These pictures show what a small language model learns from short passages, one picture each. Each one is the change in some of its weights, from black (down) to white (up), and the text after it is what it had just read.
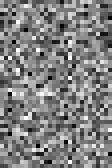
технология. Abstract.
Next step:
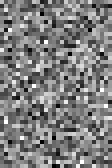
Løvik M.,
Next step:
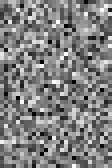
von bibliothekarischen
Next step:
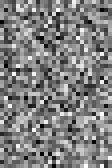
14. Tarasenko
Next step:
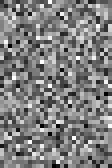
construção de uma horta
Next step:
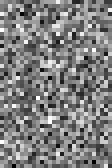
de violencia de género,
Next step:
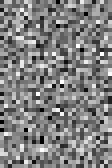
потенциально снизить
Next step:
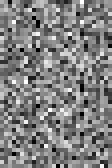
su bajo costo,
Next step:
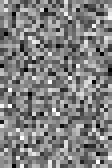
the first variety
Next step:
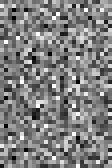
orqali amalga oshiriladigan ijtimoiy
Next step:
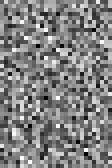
bo'yicha boshqaruvchini
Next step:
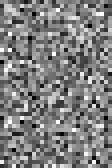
the development of the DPR
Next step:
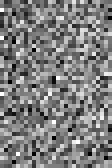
Commons Attribution
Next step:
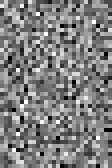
задач, стоящих перед
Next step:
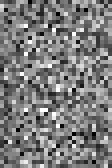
sobreaceleración de la
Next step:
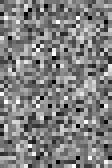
процессе освоения языка.
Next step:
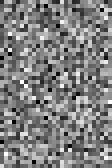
создание условий максимально
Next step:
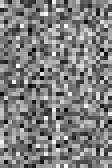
un tema del cual ella
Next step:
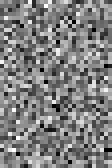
interposição de eventual
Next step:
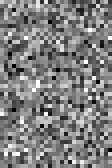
agrotexnologiyalarini ishlab
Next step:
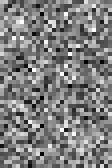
Faust podpisuje
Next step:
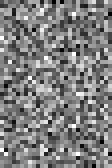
антитіл крові
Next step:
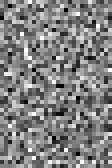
мозга, сумма
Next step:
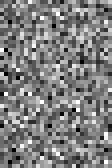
подъем в реку и
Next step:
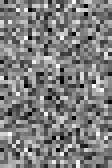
организация периодических и
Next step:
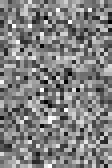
de tudo, sem identificar
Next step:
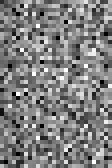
*unicum* não
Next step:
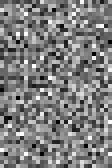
Isabel Cristina
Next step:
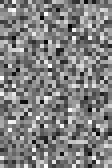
preventive approach, expressed
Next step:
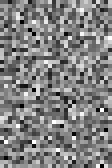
suprimidos no país, mesmo
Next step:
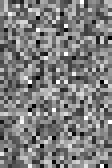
del agente explica la
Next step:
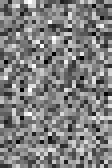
B hujayralarni
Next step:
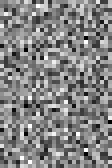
bo'yicha mustahkam huquqiy
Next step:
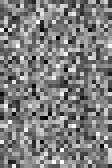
Олимов Х.Х.
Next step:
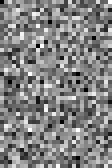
Помимо этого, в статье
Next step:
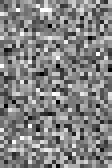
turli omillarga bog'liq.
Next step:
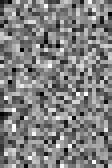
significativo para os seres
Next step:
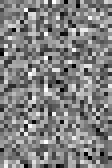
madaniyatlararo ko‘prik
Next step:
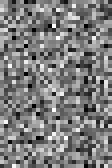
Hospital del IESS
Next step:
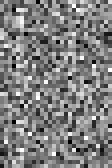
Altersklassen am
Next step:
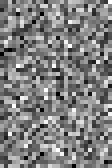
Asketik“, in
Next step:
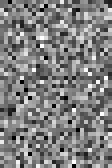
из актуальных задач
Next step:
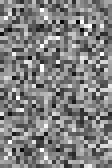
ABSTRACT The
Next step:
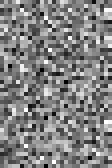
suis disposé à
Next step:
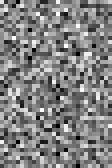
τον Δρ.
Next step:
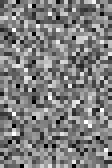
considérerons que les contrats
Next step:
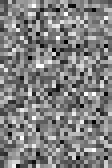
відсутність нещасних
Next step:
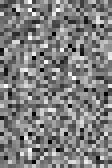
10 ayat 1 huruf
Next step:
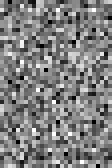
добрі послуги і
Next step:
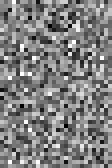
com o Ministério da
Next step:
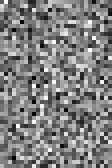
única del juego
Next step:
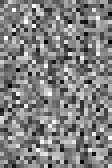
radiasi, yaitu [1],
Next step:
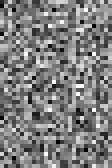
pueden tener una perspectiva más
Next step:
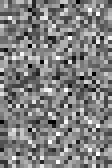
gravité du saignement
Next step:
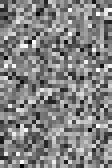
interneti (Internet of
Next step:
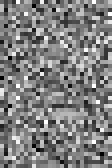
nitrato, leva
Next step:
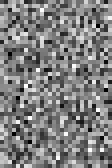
и совершенствования с
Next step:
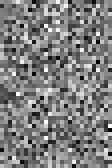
les cas monolingue et
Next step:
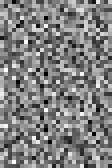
Olim qizi Toshkent davlat transport universiteti
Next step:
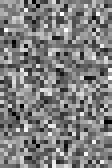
palatal face of the tooth
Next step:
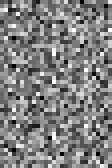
of the village with
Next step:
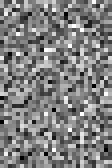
murakkab muammo
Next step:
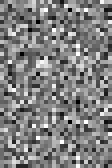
выносятся следующие
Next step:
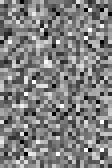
ham ko'rinib
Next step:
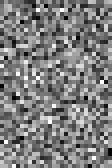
a absorver água.
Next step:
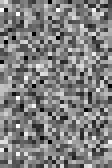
3 RESULTADOS
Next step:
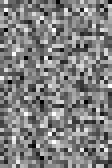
яких можете обрати
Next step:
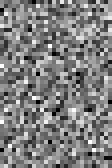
бесчестие веру
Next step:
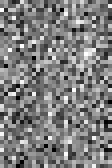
sector azucarero es una
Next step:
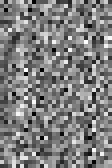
modeling. *Journal of
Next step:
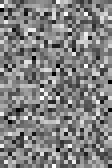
tarzi va qadriyatlari
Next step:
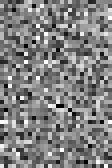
da Conquista, na
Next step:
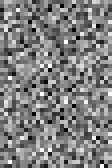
vídeos relacionados às
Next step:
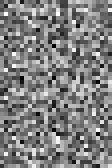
ishlatilishi mumkin.
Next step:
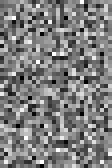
chás medicinais e
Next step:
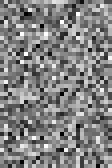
chiqiladi. Termin –
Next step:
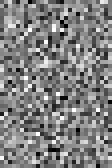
законодательстве есть
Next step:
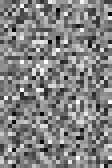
провеждано лечение
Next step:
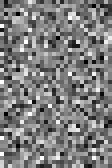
Service Publik
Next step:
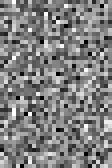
of exposure effects on
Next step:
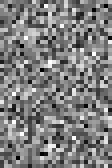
de geração de energia
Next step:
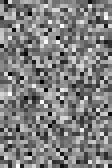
saúde coletiva e na sustentabilidade
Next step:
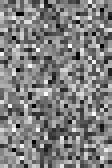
keyin shudgor
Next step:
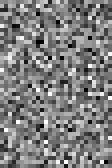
Inteligência Artificial
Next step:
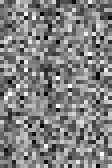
dramaturg har doim
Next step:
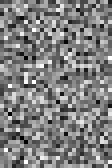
2 и 3 групп – в
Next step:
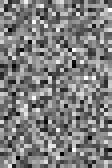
variar de intensidade,
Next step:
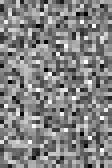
техническом состоянии по
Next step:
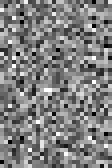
analisado neste estudo,
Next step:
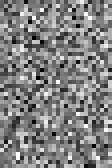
Sweden. *Journal of
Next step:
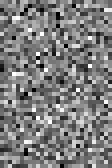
conhecimentos adquiridos
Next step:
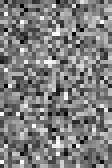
para la sociedad en la medida
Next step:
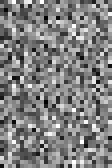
tarixiy voqealarni
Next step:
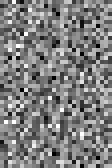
siyosiy arboblarning
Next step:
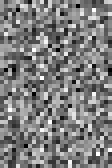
Precipitation to Strong and
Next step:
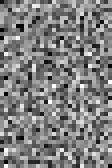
Shu bilan bir qatorda uning
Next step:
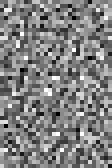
ham bor. Shoir
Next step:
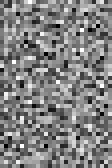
sabr-u qanoat
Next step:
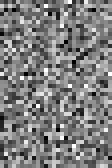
període en el qual els
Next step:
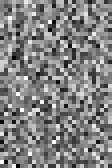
omili ham ana shu
